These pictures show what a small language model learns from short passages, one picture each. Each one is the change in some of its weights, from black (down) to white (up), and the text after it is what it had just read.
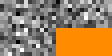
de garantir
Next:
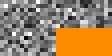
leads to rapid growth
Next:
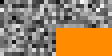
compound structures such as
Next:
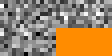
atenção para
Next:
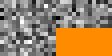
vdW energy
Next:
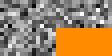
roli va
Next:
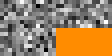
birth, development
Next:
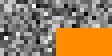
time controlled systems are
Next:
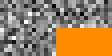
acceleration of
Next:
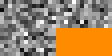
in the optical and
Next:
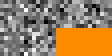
a loss of
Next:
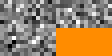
is grateful
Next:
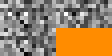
by those who
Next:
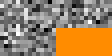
Loh for useful
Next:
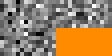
mode and used the
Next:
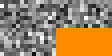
e manter a
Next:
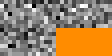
la técnica de
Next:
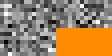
the range of 50
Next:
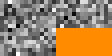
are in line with
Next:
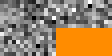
all probability no question
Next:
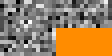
hole and for charged
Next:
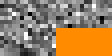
The TLE data
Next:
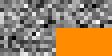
just above the
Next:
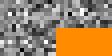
parameters for the
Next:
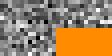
Tarbiya va
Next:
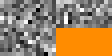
the Planck
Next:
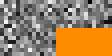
affecting children)
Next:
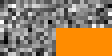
abandono do
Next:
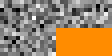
of spheres
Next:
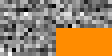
orbit that is
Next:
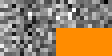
Relative abundance
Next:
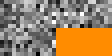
The absorption of
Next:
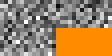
can significantly influence the
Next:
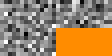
and attenuation length
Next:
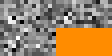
minutes did not
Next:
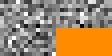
before by one of
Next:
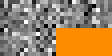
with orbital angular
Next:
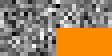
eigenvalue has two
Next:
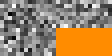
one following word and
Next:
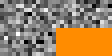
boundary conditions is obtained
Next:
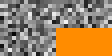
infinite number of
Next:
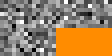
the dual objective function
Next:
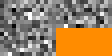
maar voor
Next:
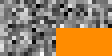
associated factors among
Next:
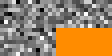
solar system, with
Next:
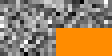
of Bi by
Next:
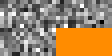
Development 2024,
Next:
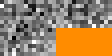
3. Programa
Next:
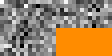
fair comparison.
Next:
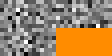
of outliers
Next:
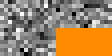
and the DMFT
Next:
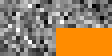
was placed on
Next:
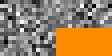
user centric
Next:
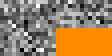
the particle species.
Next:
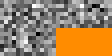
used in arrangements
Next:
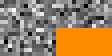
corporate management
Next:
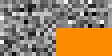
a translational symmetry
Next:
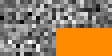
infinitely far
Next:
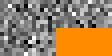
of galaxy clusters
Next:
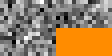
stability, since nature
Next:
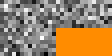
dan ortiq
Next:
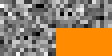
opportunities to
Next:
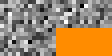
for reporting and
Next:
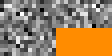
This achieved very low
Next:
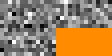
are 15 percent,
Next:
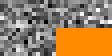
tarbiya va
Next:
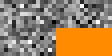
the choice of some
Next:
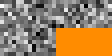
expected to correctly
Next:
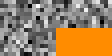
language, on the
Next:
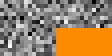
muito alto
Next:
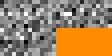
resorption of the
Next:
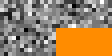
provide useful information if
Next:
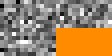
$w$ and
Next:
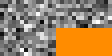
and then their
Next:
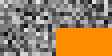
building through local
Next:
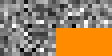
the air from
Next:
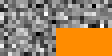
on a specific element
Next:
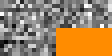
Med Oral
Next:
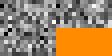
thought to
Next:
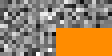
саме при
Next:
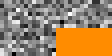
vibrational mode
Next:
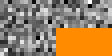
shows the learning process
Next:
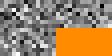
При этом
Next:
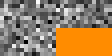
что при таком
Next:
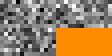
down atom with respect
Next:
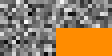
agents using the formula
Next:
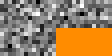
is heated at
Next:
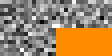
then given by the
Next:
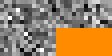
the nearest
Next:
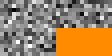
spectra recorded usually by
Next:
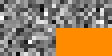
for a green
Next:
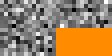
m³ closet
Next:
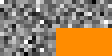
of synthetic
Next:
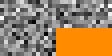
diverging length scales
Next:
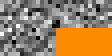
– provides support for
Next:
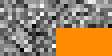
constrain the model effectively
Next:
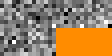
differences in shape.
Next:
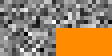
the one-dimensional
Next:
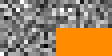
should not scold
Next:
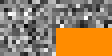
network of size
